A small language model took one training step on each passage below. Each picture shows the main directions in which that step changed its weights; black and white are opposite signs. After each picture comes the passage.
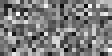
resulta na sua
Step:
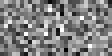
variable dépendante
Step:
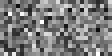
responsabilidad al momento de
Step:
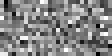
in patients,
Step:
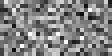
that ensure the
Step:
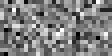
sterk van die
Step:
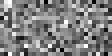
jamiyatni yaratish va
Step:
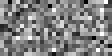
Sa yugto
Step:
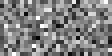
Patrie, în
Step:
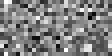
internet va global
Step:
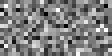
por fomentar
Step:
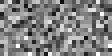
M., Soleeva
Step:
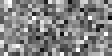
sifatli va tez
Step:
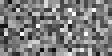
les entreprises, il
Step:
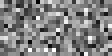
sistema abierto
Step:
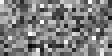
у наданні
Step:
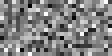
A, Feldt
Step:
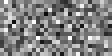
deb bu borada
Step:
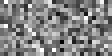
6 aylık takip
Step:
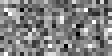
las carreteras
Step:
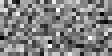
composée de 57
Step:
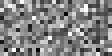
yechimi; -
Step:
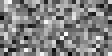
Fotos von
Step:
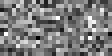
позиции включает
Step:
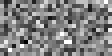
a qualidade do ensino,
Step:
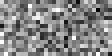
виноград без
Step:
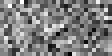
Romani articolo
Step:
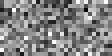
как самостоятельной
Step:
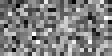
los procesos formativos,
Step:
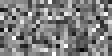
acadêmicas de
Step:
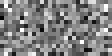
a “compra
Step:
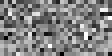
la túnica con
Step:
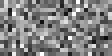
regression analysis.
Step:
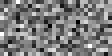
et al. Development of
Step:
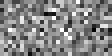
ser Auditável,
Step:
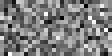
tanggal 2
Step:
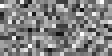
ham bola uchun
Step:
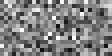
ishlov beriladi va
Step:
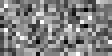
preschool children in
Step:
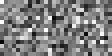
navios negreiros
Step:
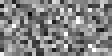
momentos de inicio
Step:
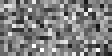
Conditions of
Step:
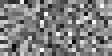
kosten kan men
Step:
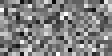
Contudo, o
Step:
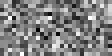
falta de água e
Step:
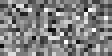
mai grave și
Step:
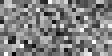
metafora va
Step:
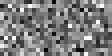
und Ressorts
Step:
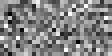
para seleccionar información
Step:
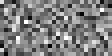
entre governo e
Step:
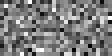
konuşup bağ
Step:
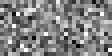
Depois disso,
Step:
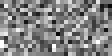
é de causa
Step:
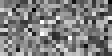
состояния проблемы;
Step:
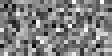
Beauvoir cuando
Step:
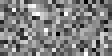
obriga a
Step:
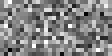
contenidos del libro
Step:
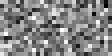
iqtisodiyoti 1,6
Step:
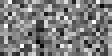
del año y un
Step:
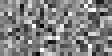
conocemos que
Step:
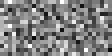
m e 60 m com
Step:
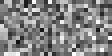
va xalqaro raqamli integratsiya
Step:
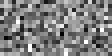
ya no es el
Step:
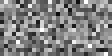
odam yoki bir
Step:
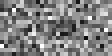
професійної відповідальності
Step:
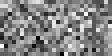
mucho tiempo diversas
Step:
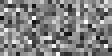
program supervisi yang
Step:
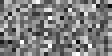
para la continuidad de
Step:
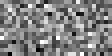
clara e que
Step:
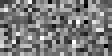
etish, Orol
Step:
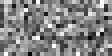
vinger in de
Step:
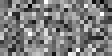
es decir, al
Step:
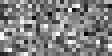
учун асослар излаш
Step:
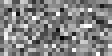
pullik xizmatlarga
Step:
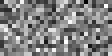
который они
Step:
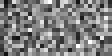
en su emprendimiento
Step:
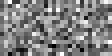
symbolise la
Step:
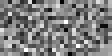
la especificidad del
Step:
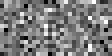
toujours dans un
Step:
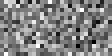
kelib chiqadi.
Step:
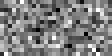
поддержки и
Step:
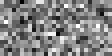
относится к
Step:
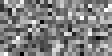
мають забезпечити
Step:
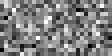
facilitando a
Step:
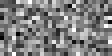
material: An alternative
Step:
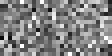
constructiva y objetiva
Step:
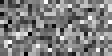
otro modo, cuando los
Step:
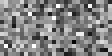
serão mostradas as
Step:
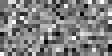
og‘zaki adabiy
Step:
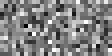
бет 5.
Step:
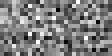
ризиків управління
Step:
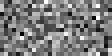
que a mulher
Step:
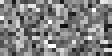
the Works of
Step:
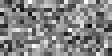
ainsi une modeste
